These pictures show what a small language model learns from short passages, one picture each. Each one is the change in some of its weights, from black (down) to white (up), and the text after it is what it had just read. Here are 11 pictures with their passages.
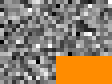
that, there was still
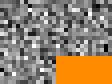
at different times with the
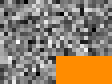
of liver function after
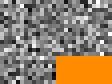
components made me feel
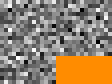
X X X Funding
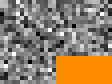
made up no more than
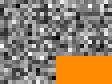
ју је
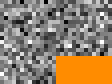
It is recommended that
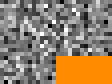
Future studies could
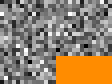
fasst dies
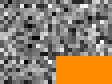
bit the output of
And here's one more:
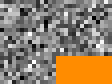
draft of the
